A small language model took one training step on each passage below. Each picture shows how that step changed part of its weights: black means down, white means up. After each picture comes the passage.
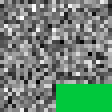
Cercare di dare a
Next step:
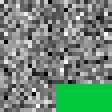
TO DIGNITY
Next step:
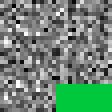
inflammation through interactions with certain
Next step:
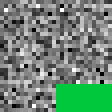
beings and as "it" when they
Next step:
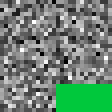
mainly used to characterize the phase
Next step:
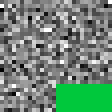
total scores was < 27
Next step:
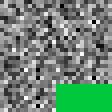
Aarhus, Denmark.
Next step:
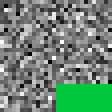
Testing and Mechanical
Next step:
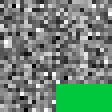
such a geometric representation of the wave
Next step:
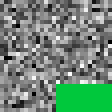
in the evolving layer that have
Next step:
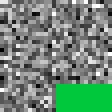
power-law assumption, or a
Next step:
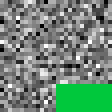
Since the number of force evaluations per
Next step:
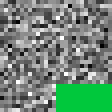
framework that unifies online
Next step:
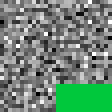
line of ischemia in the area
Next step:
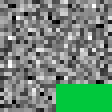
time points post-intubation and
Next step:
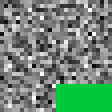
the phase space. This is verified by
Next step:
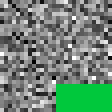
life estimation using the stress-life
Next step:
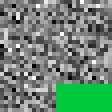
same notations as in regular
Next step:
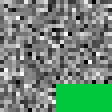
лидер в области
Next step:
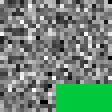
nm Au}b. Using
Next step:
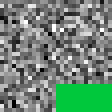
2 of Best \textit{et
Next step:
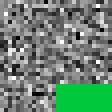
reverse process with the true forward
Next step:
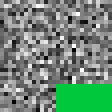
first attempt of emulating performance
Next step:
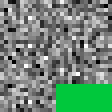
quyidagi ta'rifni
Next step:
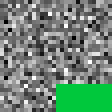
c) Tendência progressista
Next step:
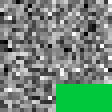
cuvette est évaluée pour
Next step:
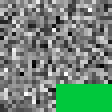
hydrogen Lyman edge.
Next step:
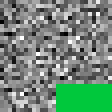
and its quasi-periodicities
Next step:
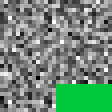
rms phase noise. VI.
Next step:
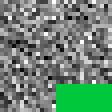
Each module is planned to
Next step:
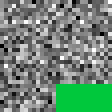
window selection functions for describing
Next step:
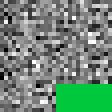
the role of the users the one
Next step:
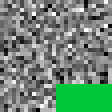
sterical stabilizer to
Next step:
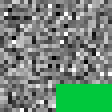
грузов, в том
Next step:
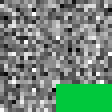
Wilson {\it et al}
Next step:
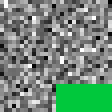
qurallar balardı
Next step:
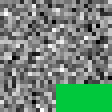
Table 3 illustrates this issue
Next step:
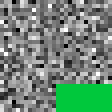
at the same oxidation level in
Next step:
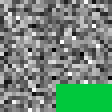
improvement is of the order of 20
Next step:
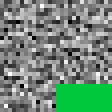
[9]. In recent years, many
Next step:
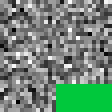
cubic spherical
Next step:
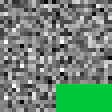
(Perkin Elmer), analytical
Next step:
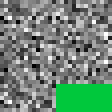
{quarks}, but even to
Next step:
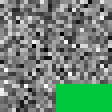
implement all the knowledge acquired here
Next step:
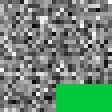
fixed, the ensemble of fitted
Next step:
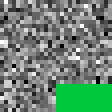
Some commercially available devices
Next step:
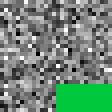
into two main groups: individual
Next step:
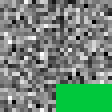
и иные сферы с
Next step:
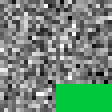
had significant influence on LCS D
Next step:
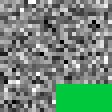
with favorable result and lesser
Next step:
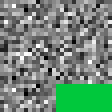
of biases and self-biases
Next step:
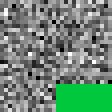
a time-series from a single
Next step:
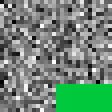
думку про те, що
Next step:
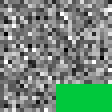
\end{equation} The transformation
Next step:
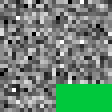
tastes. For example, a
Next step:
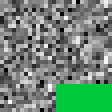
are more likely to receive more
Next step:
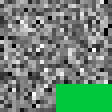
have carried out a detailed spectral
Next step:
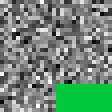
strategies is equilibrium.
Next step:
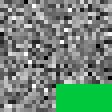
article presents the results of studies of
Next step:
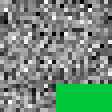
ekan. Yermenskaya
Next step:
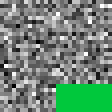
terhadap peningkatan
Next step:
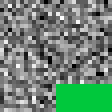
c) ASTRAL extended species
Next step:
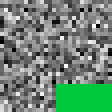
states are not populated. As a
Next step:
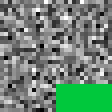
remained below $0.6$. These
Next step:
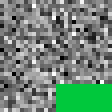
insights and have the potential to help
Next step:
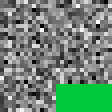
to 30 (high literacy) where
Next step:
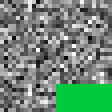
from below in the reference frame of a
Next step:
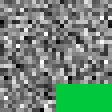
line of sight. We show the
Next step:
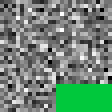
From the resulting time-domain
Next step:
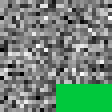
of Danantara and found no significant
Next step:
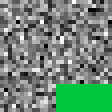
planning by the methodology of Base
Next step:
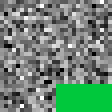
tratamento de possíveis
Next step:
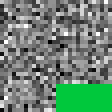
array. Complete reactive
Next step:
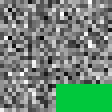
June). Methods and means of
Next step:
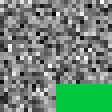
traces and retrieved
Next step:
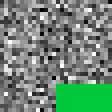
2003), and BL, the length
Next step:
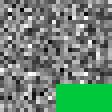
estão muito abaixo
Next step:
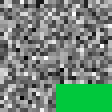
o ensino das disciplinas e
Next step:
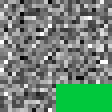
suo duplice movimento,
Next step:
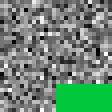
system, and 0 at the centre of
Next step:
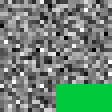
Yes Methods – capture,
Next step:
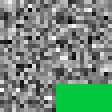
de la Mourabaha qui a
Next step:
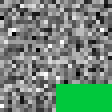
British India, including
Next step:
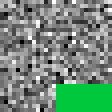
with alphabets which do not exist
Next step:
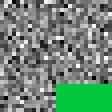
Terasun by fostering
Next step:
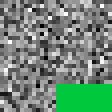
2021), such as traditional US
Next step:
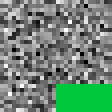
față de partid”
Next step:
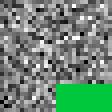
the above mentioned boundary conditions may
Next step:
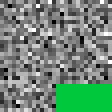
fog federation for data
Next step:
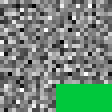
cognição e o emocional
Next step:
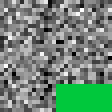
wird nicht nur durch den ÖA
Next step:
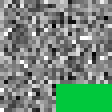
de jogos de aposta,
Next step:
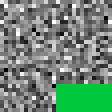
gromadzenie danych w
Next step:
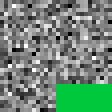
, in the sheared stationary state
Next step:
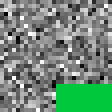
ko'plab ijtimoiy
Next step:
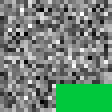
Negeri 1 Bulango
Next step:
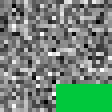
we derived the DE equations for
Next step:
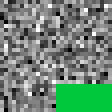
filled by $M'$-D
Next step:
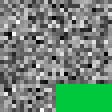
the phrase Research Software
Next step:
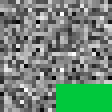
power, unlike standard error, is
